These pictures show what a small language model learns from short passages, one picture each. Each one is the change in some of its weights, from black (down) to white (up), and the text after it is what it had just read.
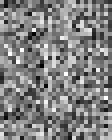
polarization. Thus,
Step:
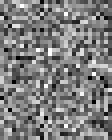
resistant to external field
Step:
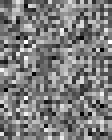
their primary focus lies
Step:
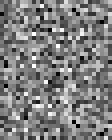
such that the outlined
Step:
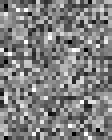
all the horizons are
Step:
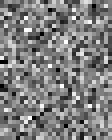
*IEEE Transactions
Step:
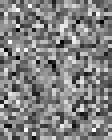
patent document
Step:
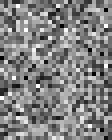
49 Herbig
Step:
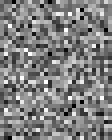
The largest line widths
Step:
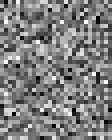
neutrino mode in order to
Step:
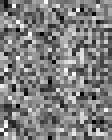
and passive light field
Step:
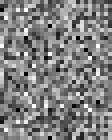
the numerical values of individual
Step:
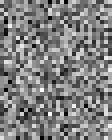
this difference.) We
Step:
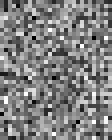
have been the subject of
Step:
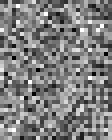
Kubernetes clusters
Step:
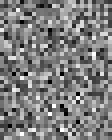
correlated single-particle transport
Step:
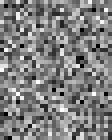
independently and subtracted
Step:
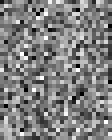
u_x \right)+
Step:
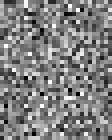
wavelength of $21 {\rm
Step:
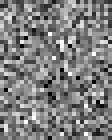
with the maximal number of
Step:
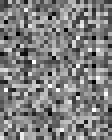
be able to provide a useful
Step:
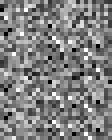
the properties of the distribution of
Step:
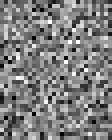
inequality we have
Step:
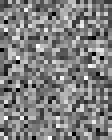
be different, primarily due
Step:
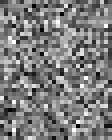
population states of species of
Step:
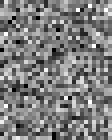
a family
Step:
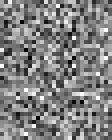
& UnStable &
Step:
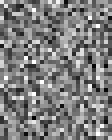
to be present, but if
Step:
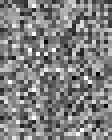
analyze the effect of
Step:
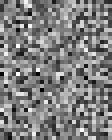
it is possible to match
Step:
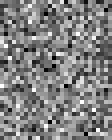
features and dynamics on TPP
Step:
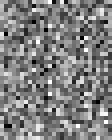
reference frames that satisfy this
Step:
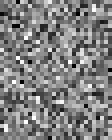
plateau state, the
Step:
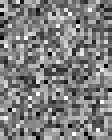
the NMWD of
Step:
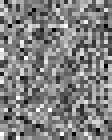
way, the Hawking
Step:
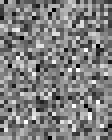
we obtain the neutrino masses
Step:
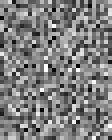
we need some operations to
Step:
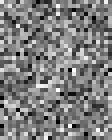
check and perform an
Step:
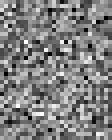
filling fractions
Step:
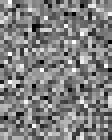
changes are dictated
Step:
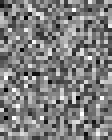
information, as all of the
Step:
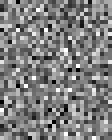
On the left, we plot
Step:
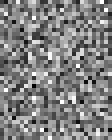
region bounded by the four
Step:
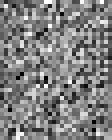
time or time period. For
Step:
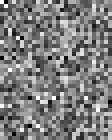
cross section shown as a function
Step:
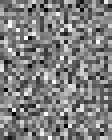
approaches the e.'s
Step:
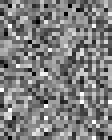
are adopted as
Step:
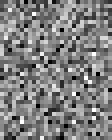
We first examine the integral
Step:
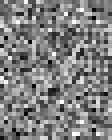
continues to desorb
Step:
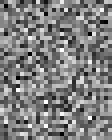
loop diagrams are at
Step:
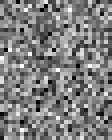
new threshold $\La
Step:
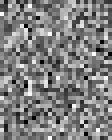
which is constructed from the
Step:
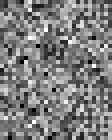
of conduction electron. The
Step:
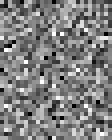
considering the complete tripled
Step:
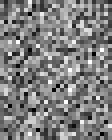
potential. The gate operation
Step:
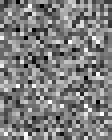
and the direction of the
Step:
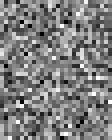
is relatively high yet in
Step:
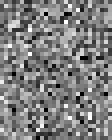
factor ($3 \times
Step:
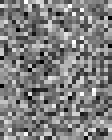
velocity in the units of
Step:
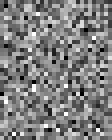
at the origin. The
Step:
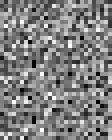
The expectation value of
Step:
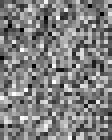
binary coefficients. One has to
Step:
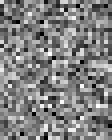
preferred securities
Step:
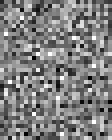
non-ionic or
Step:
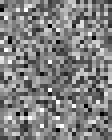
the same noise content as
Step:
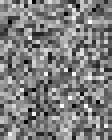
of the rope
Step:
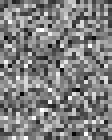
a general tool for modeling
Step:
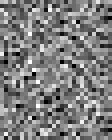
$Q>M$ space
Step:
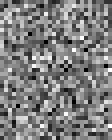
a manner that makes
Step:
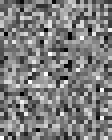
field, $\Gamma $ is
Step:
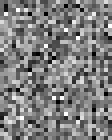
output currents are converted into
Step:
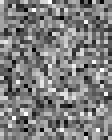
evaluated by observing that
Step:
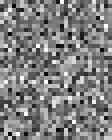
Theorem 3.2,
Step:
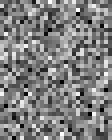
Chiral Perturbation
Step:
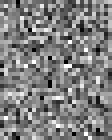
assume that the overall coefficient
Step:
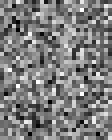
and thus strongly affect the
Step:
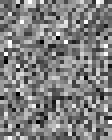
this respect, LB structures
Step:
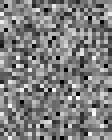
we get the disjoint
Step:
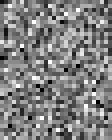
miscalibration and 4
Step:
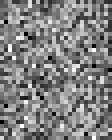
project management
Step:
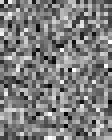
shown to be crucial
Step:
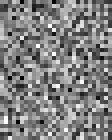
temperature readout. This
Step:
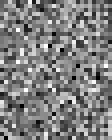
can be compared to our methods
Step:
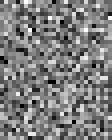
one party can use
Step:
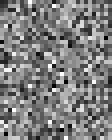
functional (EDF)
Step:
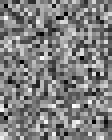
authorized to reproduce
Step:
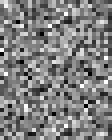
amounts of O into
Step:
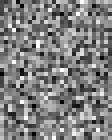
hand for {\it finite}
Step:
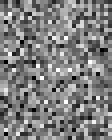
under consideration. The calculation
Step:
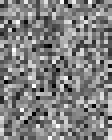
These results, and the
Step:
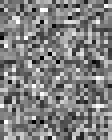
the brown lines in
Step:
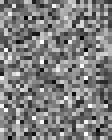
by Roy and Sen
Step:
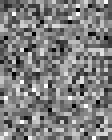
since the bubble is
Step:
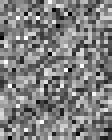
the SM.} To
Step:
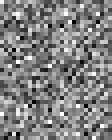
ultimate source of
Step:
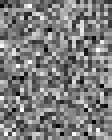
as its standard deviation:
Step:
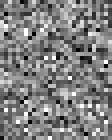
continuum arising from
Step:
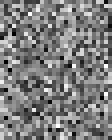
3D simulation provides a
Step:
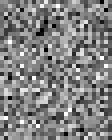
total spectrum. One point has
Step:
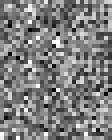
and HDL approaches.
